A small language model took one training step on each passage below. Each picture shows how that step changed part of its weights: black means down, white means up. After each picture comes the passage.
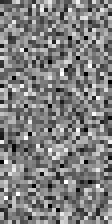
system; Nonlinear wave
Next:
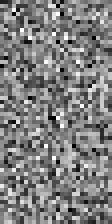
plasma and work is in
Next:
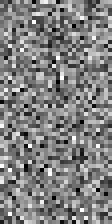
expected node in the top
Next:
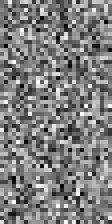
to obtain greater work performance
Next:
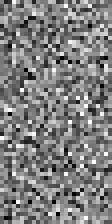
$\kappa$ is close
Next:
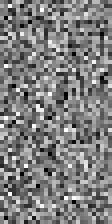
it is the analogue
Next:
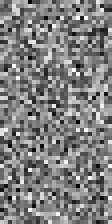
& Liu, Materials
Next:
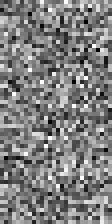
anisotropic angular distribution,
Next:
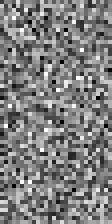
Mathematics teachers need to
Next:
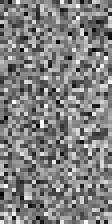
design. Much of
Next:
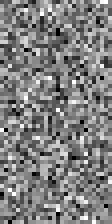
exceedance clustering remains in
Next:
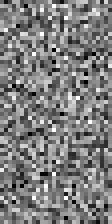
constants, it is
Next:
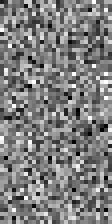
operators to explicitly account for
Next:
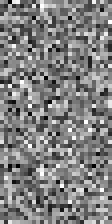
various diquark transitions we
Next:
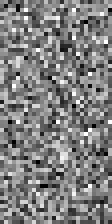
gas or dust absorption,
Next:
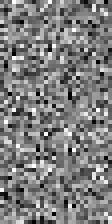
(2006) studied the
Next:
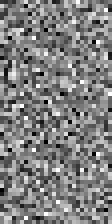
imaginaries of digital
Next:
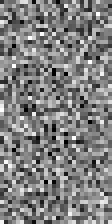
of this paper is to
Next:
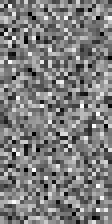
uncomplicated cases on
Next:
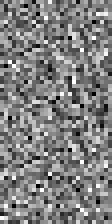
that includes velocity operator components
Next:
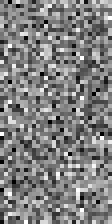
describe the observed BBH
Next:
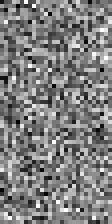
first 22 months of
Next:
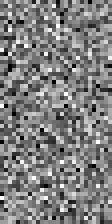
in aerospace
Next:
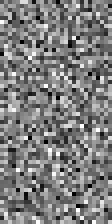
of the Universe''
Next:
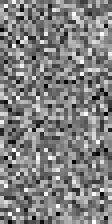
formulas were given
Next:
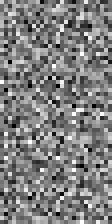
\times \ldots
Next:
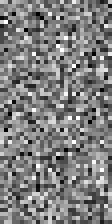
and Efficacy
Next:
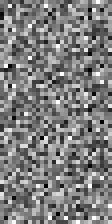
scientific community [17]
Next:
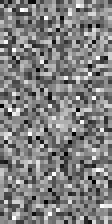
unit vector orthogonal to
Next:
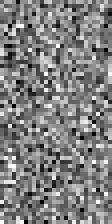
partition the remaining graph into
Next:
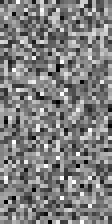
can be written \bea
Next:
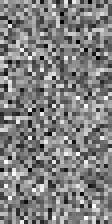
in sensitivity, yielding
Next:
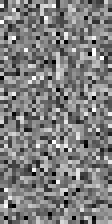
waviness on
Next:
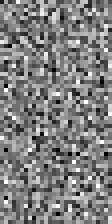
can be achieved and,
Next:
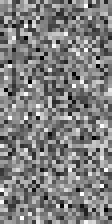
Pandore aims to
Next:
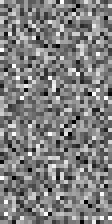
& \equiv &
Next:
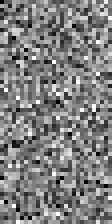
spectrum is heavily
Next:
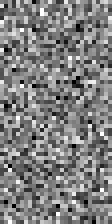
constraints are classified as first
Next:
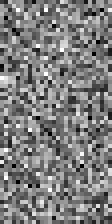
luminosity or mass or SFR
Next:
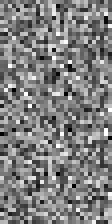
history, and represents the
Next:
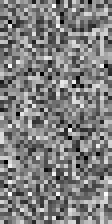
in the frequency domain
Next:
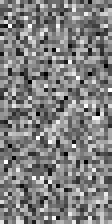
the most probable a
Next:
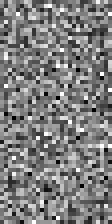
Here, a criterion of
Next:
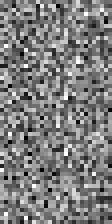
human and artificial
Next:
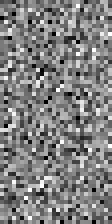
\\ \hline\hline
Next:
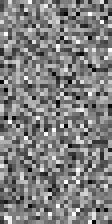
with dimensions \[
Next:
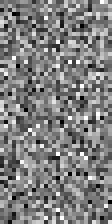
between the above states of
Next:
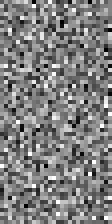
on household energy
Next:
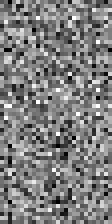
global supply shocks is
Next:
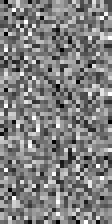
already stressed in
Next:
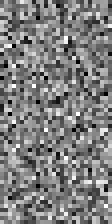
and of Maxwell equations
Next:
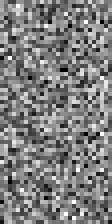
matter halo with a
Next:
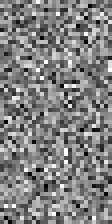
This is a circular structure
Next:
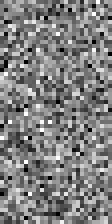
exhibiting values of
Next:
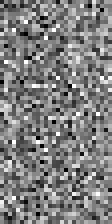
futures as discussed in
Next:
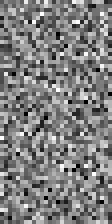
tannery waste
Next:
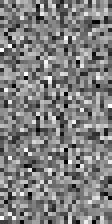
and consequently the condition
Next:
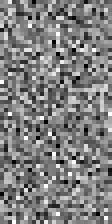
allows to shed light
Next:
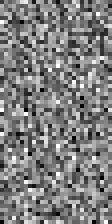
of the characteristics of human
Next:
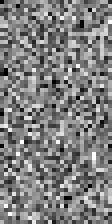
approximately $260$-
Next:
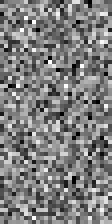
data was used to fit
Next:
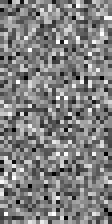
posterior teeth has
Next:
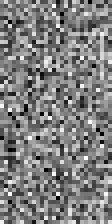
in the end he
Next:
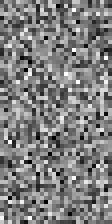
and your intended use
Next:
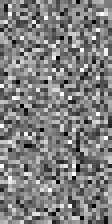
that a higher value of
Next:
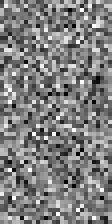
norms together with
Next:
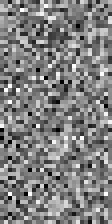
allow us to calculate the
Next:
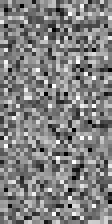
so that \[
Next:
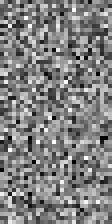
the bandwidth but also the
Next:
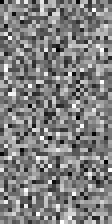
can not be consistently
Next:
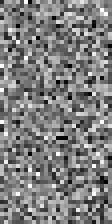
Discount factor and
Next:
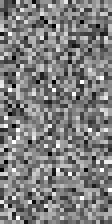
detailing the commands
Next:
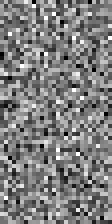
on constantly changing.
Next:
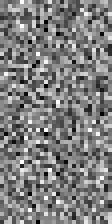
accelerating and
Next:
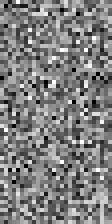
identify the terms responsible for
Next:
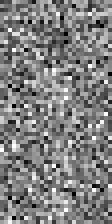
response is weak. The
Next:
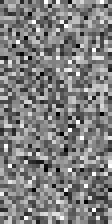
Regenerate Substitute
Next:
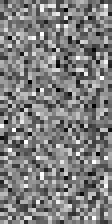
writing, these configurations are
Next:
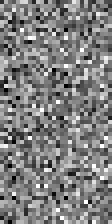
of this work were the
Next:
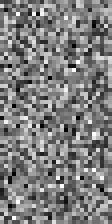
mathematics learning?
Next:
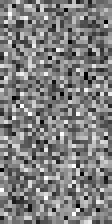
a broad range of
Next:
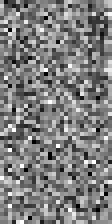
technical teams behind the
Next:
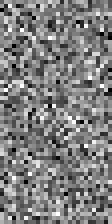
Take away their
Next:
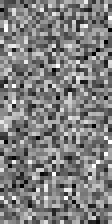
instance, since it is
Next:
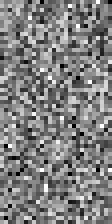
exhibits an intrinsic local
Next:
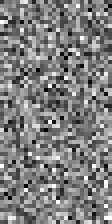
of vigilance
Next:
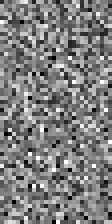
of efficiency of less than
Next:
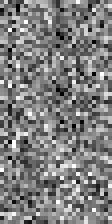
greatest effect was achieved
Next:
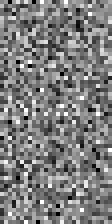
represent a set of boson
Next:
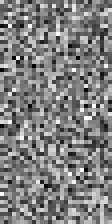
the gender equality
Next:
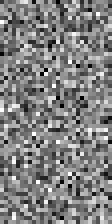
of the first-order
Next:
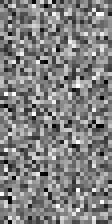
is illustrated in Table
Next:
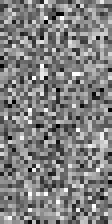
pursued beyond those
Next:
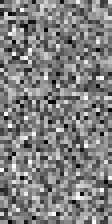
symbols are also
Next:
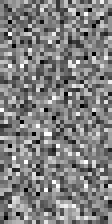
by choosing the relative
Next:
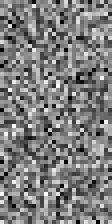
in GNPs
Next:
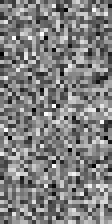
team, the result of
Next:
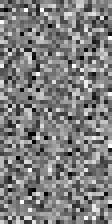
making regarding if they want
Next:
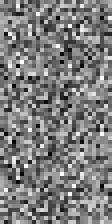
us now explain the details
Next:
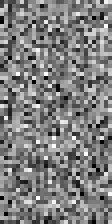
position 0.01 with
